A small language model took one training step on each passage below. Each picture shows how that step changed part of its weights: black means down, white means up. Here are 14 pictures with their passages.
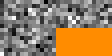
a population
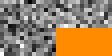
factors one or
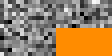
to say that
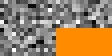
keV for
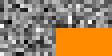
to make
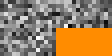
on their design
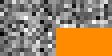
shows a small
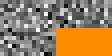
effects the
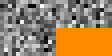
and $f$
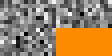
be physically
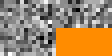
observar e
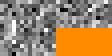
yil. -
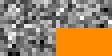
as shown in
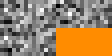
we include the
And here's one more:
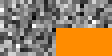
des boues de
